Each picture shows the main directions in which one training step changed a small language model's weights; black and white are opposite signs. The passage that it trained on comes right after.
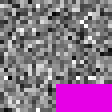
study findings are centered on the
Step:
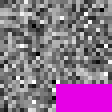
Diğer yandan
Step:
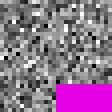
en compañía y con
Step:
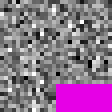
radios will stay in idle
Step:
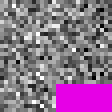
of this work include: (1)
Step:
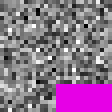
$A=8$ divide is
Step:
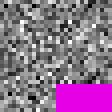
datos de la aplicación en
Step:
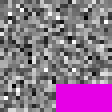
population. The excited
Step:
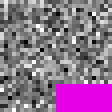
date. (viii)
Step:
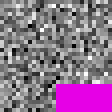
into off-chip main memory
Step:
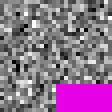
- Set Nextcloud
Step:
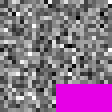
To name a few,
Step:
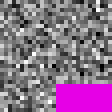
I daily watch
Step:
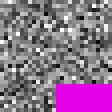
to US\$ 100 during
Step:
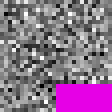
career includes extensive
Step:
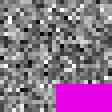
e o posicionamento das
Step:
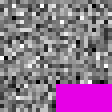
a disorder of behavioral control
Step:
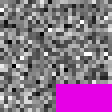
and collapsed phase. In
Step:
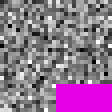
missing from the 1976
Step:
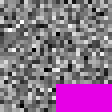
useful conversations they had with
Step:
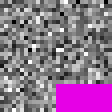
revelam a importância das
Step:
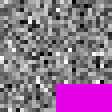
infrared region was observed for a
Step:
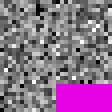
qadimgi yunon
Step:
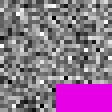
systematic cognitive
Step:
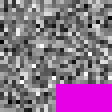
service quality. For example,
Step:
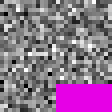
moddalar almashinuv
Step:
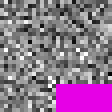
material substances. At
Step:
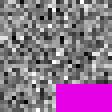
Candidate regions and
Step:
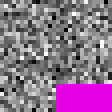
using different solvents, against
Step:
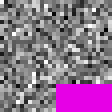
principal investigator in a project
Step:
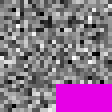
shared red lines, and
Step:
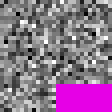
and altered DOS shape
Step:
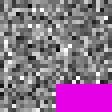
1. Patients with a
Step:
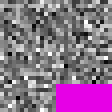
\includegraphics[scale =
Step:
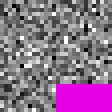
fanining vazifasi.
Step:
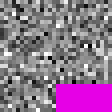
study aims to determine if
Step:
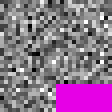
have not been comprehensively
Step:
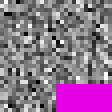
schematic detailed the
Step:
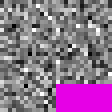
$\epsilon_h (\vec{r}
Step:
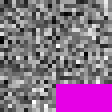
transient phase analysis under noisy
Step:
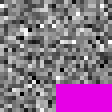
*ACI Structural
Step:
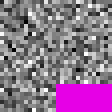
en planten 1.85
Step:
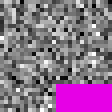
error & error &
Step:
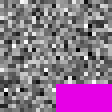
este centrată
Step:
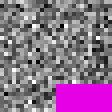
the listened (read)
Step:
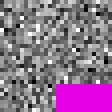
o resultado de um profundo
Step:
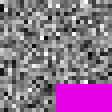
the reader. One can
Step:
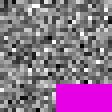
of library service."
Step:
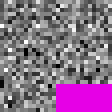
plastic hinge rotation
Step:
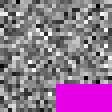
operational variables that affect
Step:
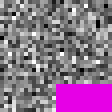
XRD analysis confirmed the
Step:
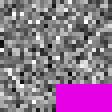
on consumer purchasing
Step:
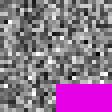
combined heat supply system have
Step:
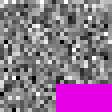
deux points de vue
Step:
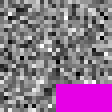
wave function and not with an
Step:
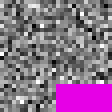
reduction in productivity due to
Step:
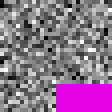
cultivars K2 and
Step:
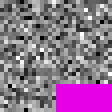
Kadın Sayı 10
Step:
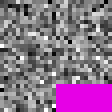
from the polynomial ring.
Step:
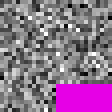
comparing our algorithm with other
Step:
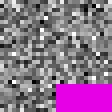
of knowledge of Information
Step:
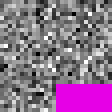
may vary in a nontrivial
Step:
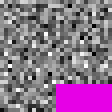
zu erstellen,
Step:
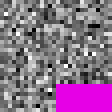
expectations) that is directly
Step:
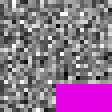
assumed that it should be brought
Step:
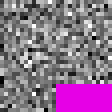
acts on the gaugino
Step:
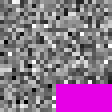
обратить внимание
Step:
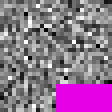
to be slightly lower than
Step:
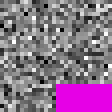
desperdício de
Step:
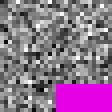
la comunidad y al mundo
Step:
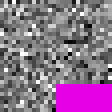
equivalent to only a
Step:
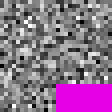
learn more about the development and
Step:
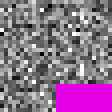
SI berpengaruh
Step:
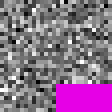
significantly increases orientational
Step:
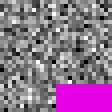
of course prefers a
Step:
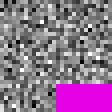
significantly reduce infections to
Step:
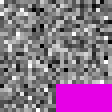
b) Projection of layers
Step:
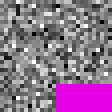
high temperature environments. -
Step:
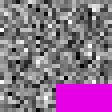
y evaluar soluciones National
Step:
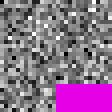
obtain a CT-BB
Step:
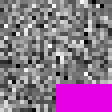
indígena es uno de
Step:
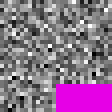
with a stopping criterion
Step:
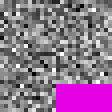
for the closed fermion
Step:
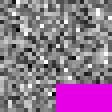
intrinsic properties which must
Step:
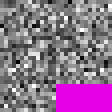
do Rio de Janeiro
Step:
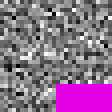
become discussion topics in the
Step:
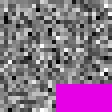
The percent fragility index
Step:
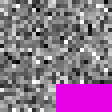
are developed and already
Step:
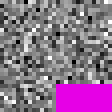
may be an important message for
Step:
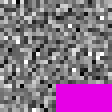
number of replicating cells is
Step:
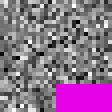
V(G) \rightarrow
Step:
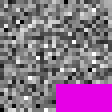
(Figura 4). La pared
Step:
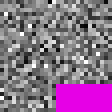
above the diaphragm have
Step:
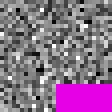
\esea and, therefore,
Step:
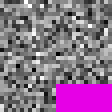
(i.e.\ with
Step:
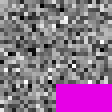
[AMIM]Cl, and
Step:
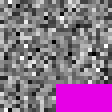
membros do Grupo de
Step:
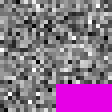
(дата обращения:
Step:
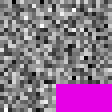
Let us suppose points are
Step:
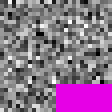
ajoyib talanti,
